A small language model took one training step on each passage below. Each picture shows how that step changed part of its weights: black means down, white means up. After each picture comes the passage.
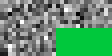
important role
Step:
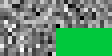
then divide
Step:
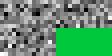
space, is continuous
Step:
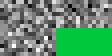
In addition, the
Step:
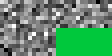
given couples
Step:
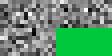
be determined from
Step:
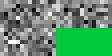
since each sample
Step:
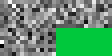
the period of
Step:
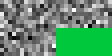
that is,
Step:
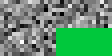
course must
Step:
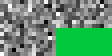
is observed that
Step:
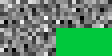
minutes under
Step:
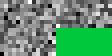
where they have been
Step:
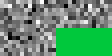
\] This is
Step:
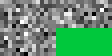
of them.
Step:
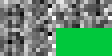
and economic
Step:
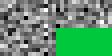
assisted by
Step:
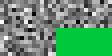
exist $Z$
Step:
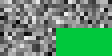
of these studies
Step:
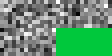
example to identify
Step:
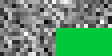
panel of
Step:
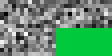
modeling methods and
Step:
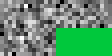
a disk of
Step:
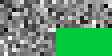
3$ and under
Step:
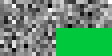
the origin,
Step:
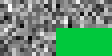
is left in this
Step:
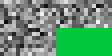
$\Delta u
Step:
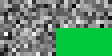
areas where the
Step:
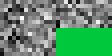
using gas
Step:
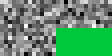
proteins and
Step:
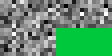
the refined
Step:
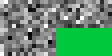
initial data
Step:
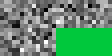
students at the
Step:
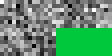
together the
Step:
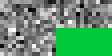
linearized equation
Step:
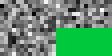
in Eq.
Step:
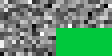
approach, solving
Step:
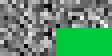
has removed
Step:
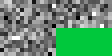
there is also a
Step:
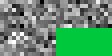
and global
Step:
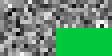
long absence
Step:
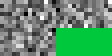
infinity for
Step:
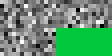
in older
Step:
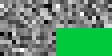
can be found as
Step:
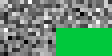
model under consideration
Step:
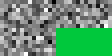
for SHA
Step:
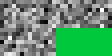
Halim &
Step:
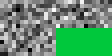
relationships that
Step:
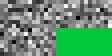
research into modeling
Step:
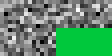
loss and
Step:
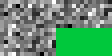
q)$ space.
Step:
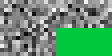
subgroup of
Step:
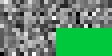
and edges,
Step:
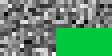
description of
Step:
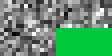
a comma and
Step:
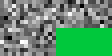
the current model
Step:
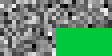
changing the
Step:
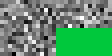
Theory 25
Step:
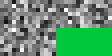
the definition of
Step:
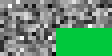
Then $\rho$
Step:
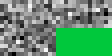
is hiding
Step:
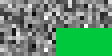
sentences contain
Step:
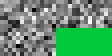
not in how
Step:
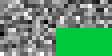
The product obtained
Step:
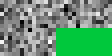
(b) shows
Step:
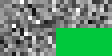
pH values
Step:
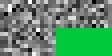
cases (without
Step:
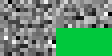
study design and
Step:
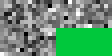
its production,
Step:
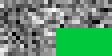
takes the form
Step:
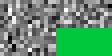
\rightarrow 0
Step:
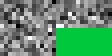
into practice
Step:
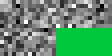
topics with its
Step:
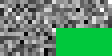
Now we are
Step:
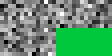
in complexes,
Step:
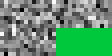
we consider a field
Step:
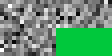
represent a
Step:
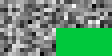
\mbox{ are
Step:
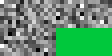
to visit
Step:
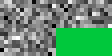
there is both a
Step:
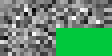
notice that the
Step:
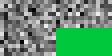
introduced and
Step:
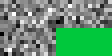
on the way in
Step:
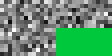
tool |
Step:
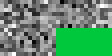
distribution systems,''
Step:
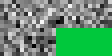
on the edge
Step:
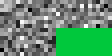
generating function of
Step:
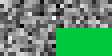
and meet
